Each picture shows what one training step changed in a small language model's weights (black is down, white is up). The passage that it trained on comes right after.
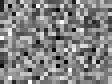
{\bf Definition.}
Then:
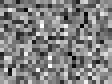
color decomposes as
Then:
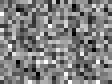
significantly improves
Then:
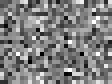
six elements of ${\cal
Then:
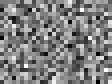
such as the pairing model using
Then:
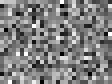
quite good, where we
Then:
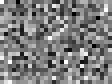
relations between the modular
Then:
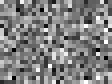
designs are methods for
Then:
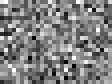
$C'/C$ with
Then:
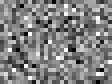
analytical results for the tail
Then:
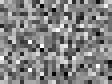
system has already been
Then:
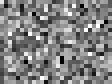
noting that these results are
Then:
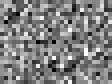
the paramagnetic term
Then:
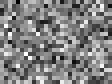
exhibit a folded
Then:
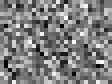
different configurations can no
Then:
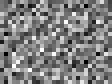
a line of fixed points at
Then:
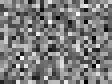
of SmSbTe
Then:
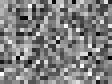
by helical edge states
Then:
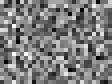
the Supplementary
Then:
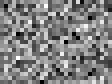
the average thermal
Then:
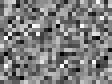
test Lewbel's
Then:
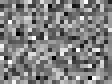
which can be identified with a
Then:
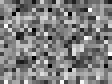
to infinity outside
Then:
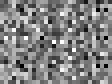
is well described by the
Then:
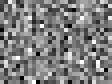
This is \emph{not}
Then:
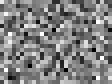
choosing the angles
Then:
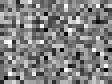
Lemma, is well known;
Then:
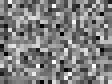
architecture and its
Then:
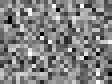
in $p$-heat equation
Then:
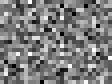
from their CMB data
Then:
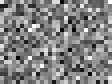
we can easily find the
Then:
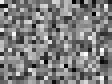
and Obukov models
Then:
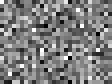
real source data sets.
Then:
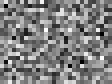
of the bead from the
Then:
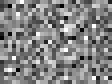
how to solve the first
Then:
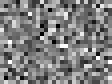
packet dynamics in a
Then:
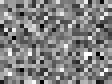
bound state method with the exact
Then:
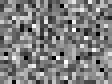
is in the normal closure
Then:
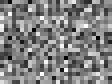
sky areas, with
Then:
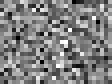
$K$. Furthermore
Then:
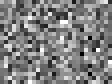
strategy of the proof
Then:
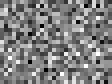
a direct sum $F
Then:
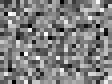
est de Stein.
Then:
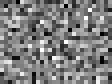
Readout} At
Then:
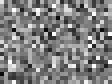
functional modeling early
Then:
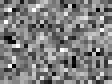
faintest targets
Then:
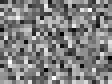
\in A$ or $s
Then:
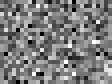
target classification
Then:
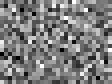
conformally flat,
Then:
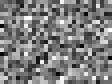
perspective with respect to
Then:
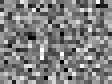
$P$ without the
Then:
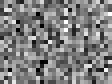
conductivity in section
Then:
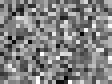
involves performing
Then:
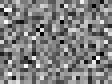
Both the secular
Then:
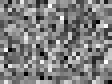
refrigerants are
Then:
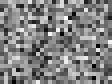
that $A(t)$ is
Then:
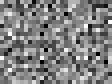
index for this edge state
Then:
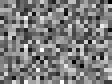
oscillatory flow
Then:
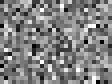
\end{eqnarray} By
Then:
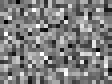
organized as follows:
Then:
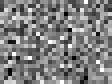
of which fixes a
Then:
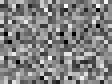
and thus the corresponding signal
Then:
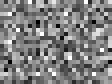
explique à
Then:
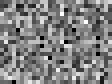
the unique iterator for
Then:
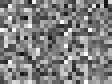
So the S2C
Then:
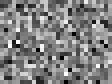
the choice of fitting
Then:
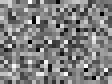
\end{equation*} where initial
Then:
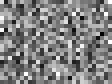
are generated by providing
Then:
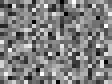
which do not feel a
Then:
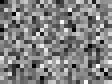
\bigskip In previous
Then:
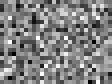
We have discussed the usage
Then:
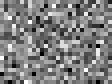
adding depth to the
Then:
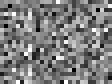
phasors to the bus
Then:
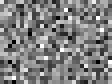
discussed before, the
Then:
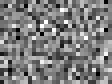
Greg Arden.
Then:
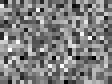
the process of $B\to
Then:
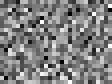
functions, which encode the
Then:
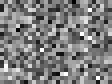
space of polynomials of
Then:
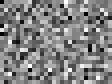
\end{equation} where we
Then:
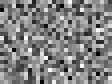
such as the project for the
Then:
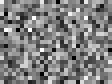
multi-year planning
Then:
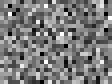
p\models m'
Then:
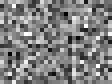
and $\zeta$ is given in
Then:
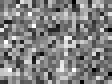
generalised notion of
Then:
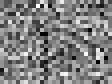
a broad range of
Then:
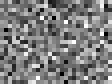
the major axis
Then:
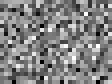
contact with experiment,
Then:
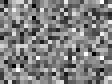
in \cite{pw}
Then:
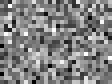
In this case, the initial energy
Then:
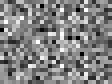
product of two functions in
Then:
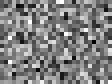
the dynamical evolution, which
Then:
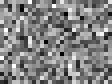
into $k$. Clearly
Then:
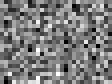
therefore has internal gap
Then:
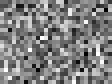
the neighborhood of
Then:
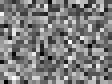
symmetric but is the
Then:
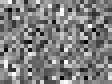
of an element of R.
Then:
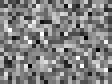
impractical.} %%
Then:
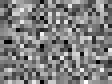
and $3$. See also
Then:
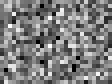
of $P_KS
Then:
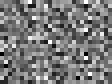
series that converges on
